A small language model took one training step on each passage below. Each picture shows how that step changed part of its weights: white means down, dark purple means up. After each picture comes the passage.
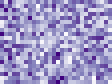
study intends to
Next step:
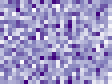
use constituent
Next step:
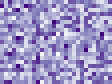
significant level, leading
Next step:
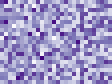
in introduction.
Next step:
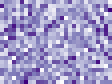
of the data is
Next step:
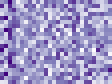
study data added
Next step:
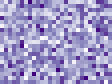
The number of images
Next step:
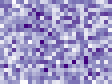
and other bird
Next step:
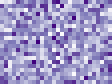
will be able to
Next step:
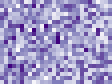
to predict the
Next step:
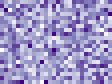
objective to study
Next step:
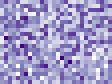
started to
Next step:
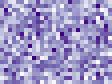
and vision.
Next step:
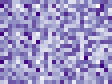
needed and further
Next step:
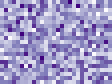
distance between them represents
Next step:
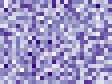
profile and
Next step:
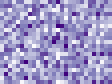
dw and
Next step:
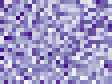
constructions in
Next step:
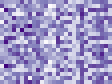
where the comparison of
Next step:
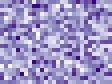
random tree, random
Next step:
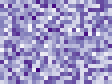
provided period.
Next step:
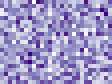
second and the
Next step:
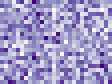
and accessibility
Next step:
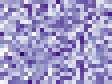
our data that was
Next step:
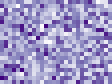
to the documents
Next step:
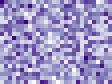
at higher temperature appear
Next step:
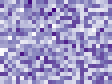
infant was
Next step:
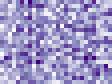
The following is the
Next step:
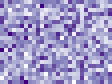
DNA to make
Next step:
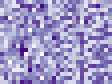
a source of
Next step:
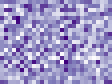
superior structural
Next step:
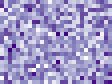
greatly limit
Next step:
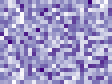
facial expressions
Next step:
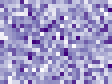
of HEAP
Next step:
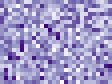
to him education
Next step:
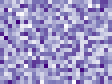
grows, so
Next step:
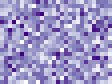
as Technique:
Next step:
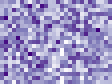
the elaboration
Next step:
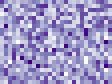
side of the
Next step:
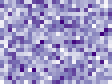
they can visit
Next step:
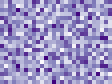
knowledge-based analysis
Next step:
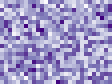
most famous ontology
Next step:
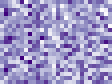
and the interaction
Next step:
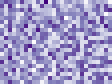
sense of interest
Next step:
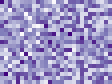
filler it
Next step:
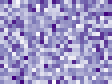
use of wheat
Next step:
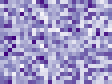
ions concentrations
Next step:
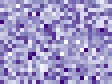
to DSTU
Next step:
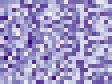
the standardization
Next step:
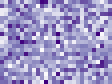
aiming to evaluate
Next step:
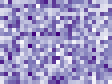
study aims to
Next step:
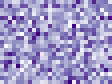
time, or
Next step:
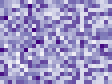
the possibilities
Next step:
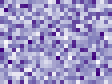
construction for
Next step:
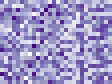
computer music
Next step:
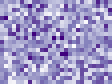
the HRIR
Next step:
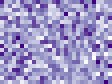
all Level 3
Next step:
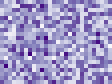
a literary
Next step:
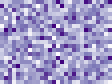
can be reflected
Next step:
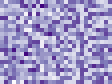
6). The figure
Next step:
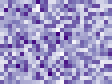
recommendation because
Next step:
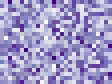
shows that individuals with
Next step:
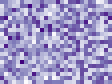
the membrane
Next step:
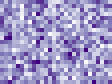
Nigeria, especially
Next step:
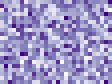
of a specific
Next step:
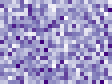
of any professional
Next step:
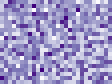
in fertility
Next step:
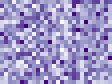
is uncertain and also
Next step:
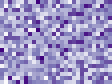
importance in having
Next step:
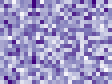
returns and risks
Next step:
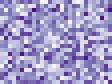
for intervals
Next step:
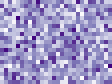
although *M.
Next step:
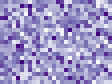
the suffixes
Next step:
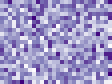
formation due to
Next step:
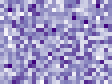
money on
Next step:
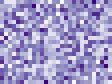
belongs to
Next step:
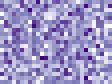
parts. The first
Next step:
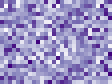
improvements in
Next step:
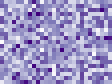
and Technology*,
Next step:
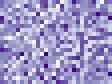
combined to
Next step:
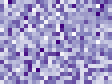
provided us with
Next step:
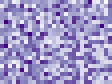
the experimental facts
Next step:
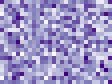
rate and mean blood
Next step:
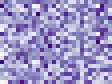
needed and should be
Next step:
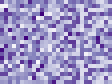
negative reactivity
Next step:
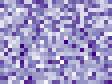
they were assured
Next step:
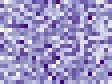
students will possess
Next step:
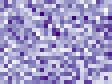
wireless communication
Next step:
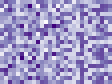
used in the
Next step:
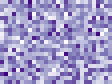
interest: The authors
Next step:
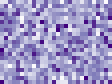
harassments via
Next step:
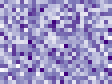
of Medical
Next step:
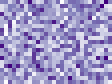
emotional health
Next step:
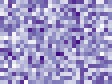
originate from
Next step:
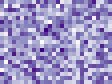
transform results in
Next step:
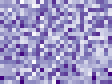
as well as
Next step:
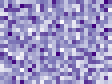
exchange text,
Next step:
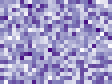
the remaining
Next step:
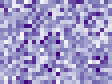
and recommended good
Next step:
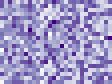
results of this study
